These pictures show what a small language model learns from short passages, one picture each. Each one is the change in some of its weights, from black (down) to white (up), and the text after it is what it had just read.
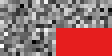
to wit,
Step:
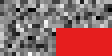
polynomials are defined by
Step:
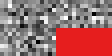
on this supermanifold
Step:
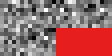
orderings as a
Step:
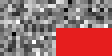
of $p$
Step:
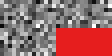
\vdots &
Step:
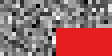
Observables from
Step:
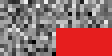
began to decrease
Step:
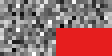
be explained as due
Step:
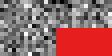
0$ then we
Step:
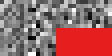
explicit formulas for the
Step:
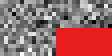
coupling between the Higgs
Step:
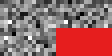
constructed one from each
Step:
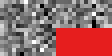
indebted to
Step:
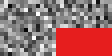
collected a dataset consisting
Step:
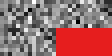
halos with masses
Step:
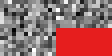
by setting an
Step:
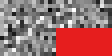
non-negative real
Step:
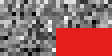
be able to analyze
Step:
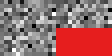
data matrix\\
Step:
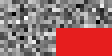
in $\cK
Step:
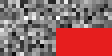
if we have
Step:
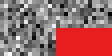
exists a finite set
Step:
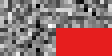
neural networks orthogonal
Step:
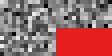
against a cluster environment
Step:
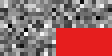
lower bounds are tight
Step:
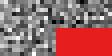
a dualizing complex
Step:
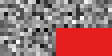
in leading order in
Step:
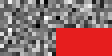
After almost three years
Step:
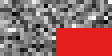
about antisymmetric
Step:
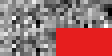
come closer with
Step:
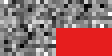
the objective values for
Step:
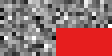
Eve might have
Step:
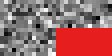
detection may be followed
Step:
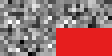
output of baseline
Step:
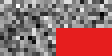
provides important information about
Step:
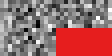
measuring 3
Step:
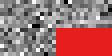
collective neighborhood
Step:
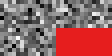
- \langle
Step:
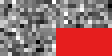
{It is usually
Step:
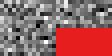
acting on the
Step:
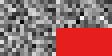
with probability L,
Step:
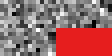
the ones probed
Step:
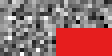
seasons so
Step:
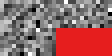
written in the notation
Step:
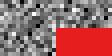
There exist a series
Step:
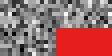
the gauge symmetry of
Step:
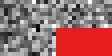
brief discussion.
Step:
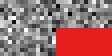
link-induced polarization
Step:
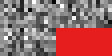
which has been a
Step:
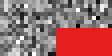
is any appropriate integral
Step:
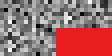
contention to smooth
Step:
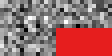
how symmetric on average
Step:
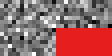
but not diffeomorphic
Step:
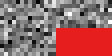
j \leq
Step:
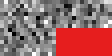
can as well recover
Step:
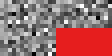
in order to match
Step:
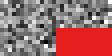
the ambient fluid
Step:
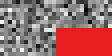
dx \avint
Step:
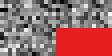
0$ for all
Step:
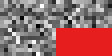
also lies in
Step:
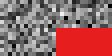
to Finite
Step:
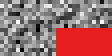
homomorphism of groups.
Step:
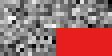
loading, lower
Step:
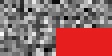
which holds for
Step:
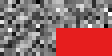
\to \varepsilon
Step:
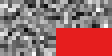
best reply
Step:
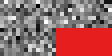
monodromy around both
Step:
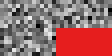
several runs, these
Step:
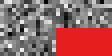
association. The
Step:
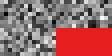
coefficient and the diffusion
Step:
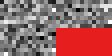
that $\forall
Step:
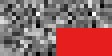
discuss about the relation
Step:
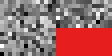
conformity with
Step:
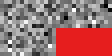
regime the scale factor
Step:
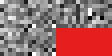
Wisdom and
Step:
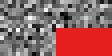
everywhere. Thus
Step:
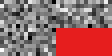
generally for anyone
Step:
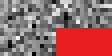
cluster size.
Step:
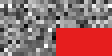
for $A$
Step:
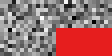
deflection angle depends
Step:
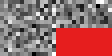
Figure 8c
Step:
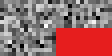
$C$ are
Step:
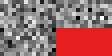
the ${\cal
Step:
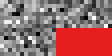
of equivariant
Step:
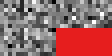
which is clearly a
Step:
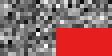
only if}\quad
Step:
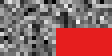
pairs. Let
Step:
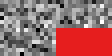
$M$. Using
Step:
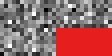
In this and in
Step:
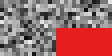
$c \in
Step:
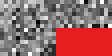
come to the
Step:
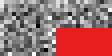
used in the stochastic
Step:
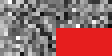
gives a simple polynomial
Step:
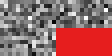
aerosol number
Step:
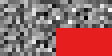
and their inverse
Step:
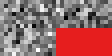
complexes of
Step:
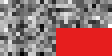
the digital
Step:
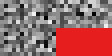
and in general
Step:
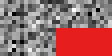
as illustrated in
